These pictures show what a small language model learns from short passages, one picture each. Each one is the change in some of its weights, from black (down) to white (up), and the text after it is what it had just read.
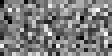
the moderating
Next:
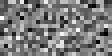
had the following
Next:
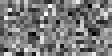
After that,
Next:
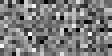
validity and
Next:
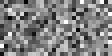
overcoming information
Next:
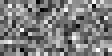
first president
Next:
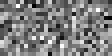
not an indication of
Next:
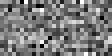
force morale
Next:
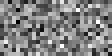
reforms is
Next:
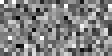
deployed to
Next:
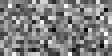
of the colored
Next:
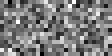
government control
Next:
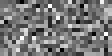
into several
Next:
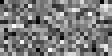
в этой
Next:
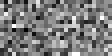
тот же
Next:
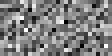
é a constante
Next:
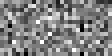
os sistemas de
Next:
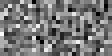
The square
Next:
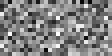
can be associated
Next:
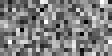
da mesma em
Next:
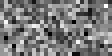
and quantitative
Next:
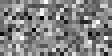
neural network
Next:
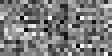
when water is
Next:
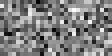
sind damit
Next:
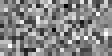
que apesar de
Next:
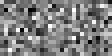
culto, y
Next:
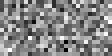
de um ambiente
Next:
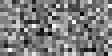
– Chita,
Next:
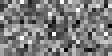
that was obtained
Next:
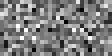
In this study, a
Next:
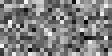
while fourth year
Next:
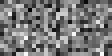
precision is
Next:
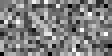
rural communities and
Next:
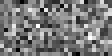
sign of the presence
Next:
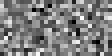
RTP equal
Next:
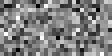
anche se il
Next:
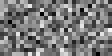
connections with
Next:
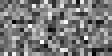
analysis of the data,
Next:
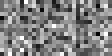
y Ciencia de
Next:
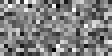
alatus* y
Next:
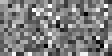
the Center for
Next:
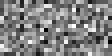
*et al*
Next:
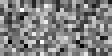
a society
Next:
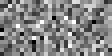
Report [8]
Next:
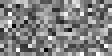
bilan muomalada
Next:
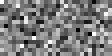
to sight?
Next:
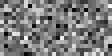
greatest part
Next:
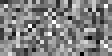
de instrumentar
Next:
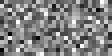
tractability when
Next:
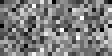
strives to
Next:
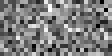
research to improve the
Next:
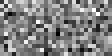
em desuso.
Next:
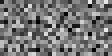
– принятие
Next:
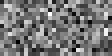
known that the
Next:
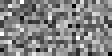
that increased area
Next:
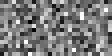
distance learning
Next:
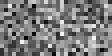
and similarly high
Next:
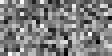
la plupart de
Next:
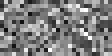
is a common
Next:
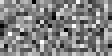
Innovation and
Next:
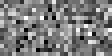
for the degree
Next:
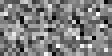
This study is under
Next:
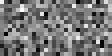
pathway in
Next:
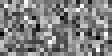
to fetal
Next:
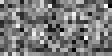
location of the
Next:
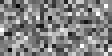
improves gait
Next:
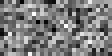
majority of
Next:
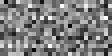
combining the
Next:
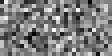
wall jet is
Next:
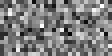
focuses on
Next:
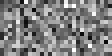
dignidade da
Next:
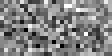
are very rich
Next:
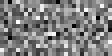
nas informações
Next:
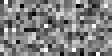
AE is considered
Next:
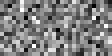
quadro di
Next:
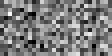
но пока
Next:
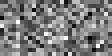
la alteridad
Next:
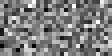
links: -
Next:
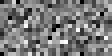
relax the
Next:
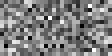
una navegación
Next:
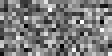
state university students
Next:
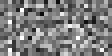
в областта
